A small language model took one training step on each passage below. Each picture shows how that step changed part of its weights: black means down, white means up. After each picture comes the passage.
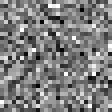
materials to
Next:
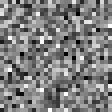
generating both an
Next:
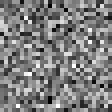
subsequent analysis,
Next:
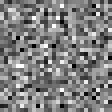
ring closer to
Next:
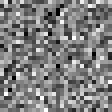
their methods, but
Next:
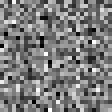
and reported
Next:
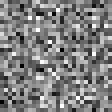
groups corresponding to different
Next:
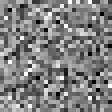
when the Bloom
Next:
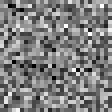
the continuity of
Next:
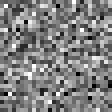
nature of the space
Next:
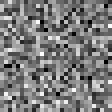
forms in the
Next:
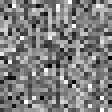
but still
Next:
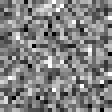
allowed, and they
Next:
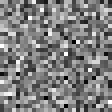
absolute sums
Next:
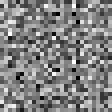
difference is on the
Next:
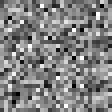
ionization signals
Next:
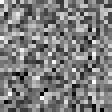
a difference in
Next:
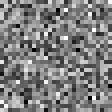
the future
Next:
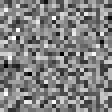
field ($T_c
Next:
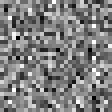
computed as follows.
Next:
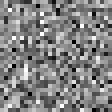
dual to the
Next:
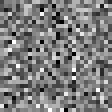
say $Q$
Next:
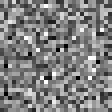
can be evaluated
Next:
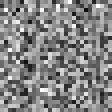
at a site
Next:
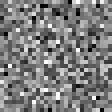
been unable to find
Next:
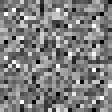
tolerance parameter
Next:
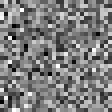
by the double
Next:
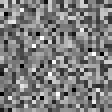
as if the top
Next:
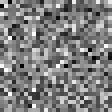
linear systems of {\sc
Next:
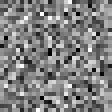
might be the
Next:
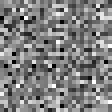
subspaces of
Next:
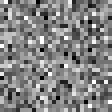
not admit a
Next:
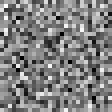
their statistics
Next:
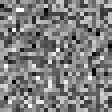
stationary and
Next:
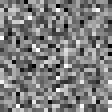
of I/F.
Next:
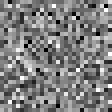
kinematic fit
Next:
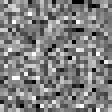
persist in the
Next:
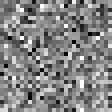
larger than the
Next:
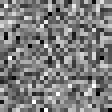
experiments, quantum
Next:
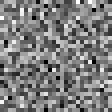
to elliptic
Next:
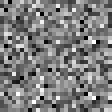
It will be shown that
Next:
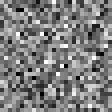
discoveries have been
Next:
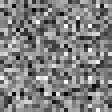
change of signs
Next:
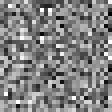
the identities.
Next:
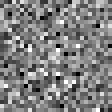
and LNO
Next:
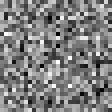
from [10] are
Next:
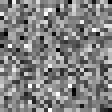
analysis; in section
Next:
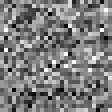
presentation of $
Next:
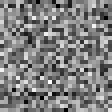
amount of
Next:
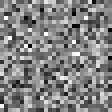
the argument
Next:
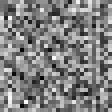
panel shows
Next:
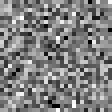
the necessary
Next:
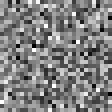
measured from the
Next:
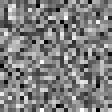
vibration showed
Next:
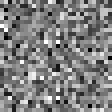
there was a large
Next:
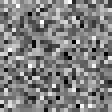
dust is assumed
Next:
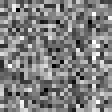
computed for the
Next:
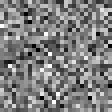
on the right hand
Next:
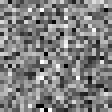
fixes the
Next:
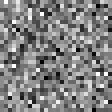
n$ computes in
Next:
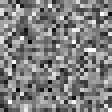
window of length
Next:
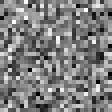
signals can come
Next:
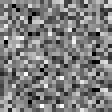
view of theorem
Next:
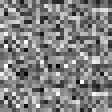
on almost
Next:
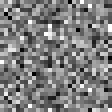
declare a
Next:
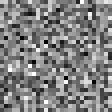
in the classical case
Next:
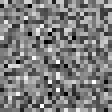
Theorem 1.1.
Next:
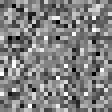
byproduct of
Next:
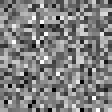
Due to a
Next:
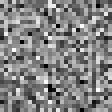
semantics from
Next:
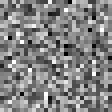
no cosmological
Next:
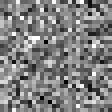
metric of the
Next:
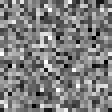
and travel along
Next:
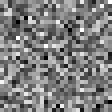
when the early
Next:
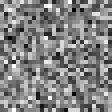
algorithm depends on
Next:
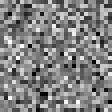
$N$ is
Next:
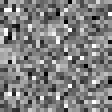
or otherwise
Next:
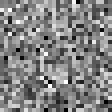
exploit the
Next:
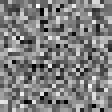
formulation of the
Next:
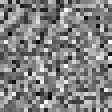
both cases,
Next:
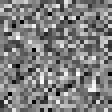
Journal of Network
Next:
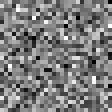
rate of a less
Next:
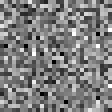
of $\rho$
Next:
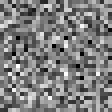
of the WRT
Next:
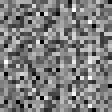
results are shown in
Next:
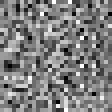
use chemical
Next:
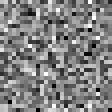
in the iteration
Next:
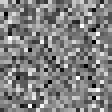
to be in the
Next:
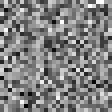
their observations as
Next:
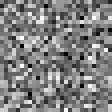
neighbour of
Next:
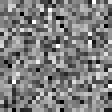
the second identity
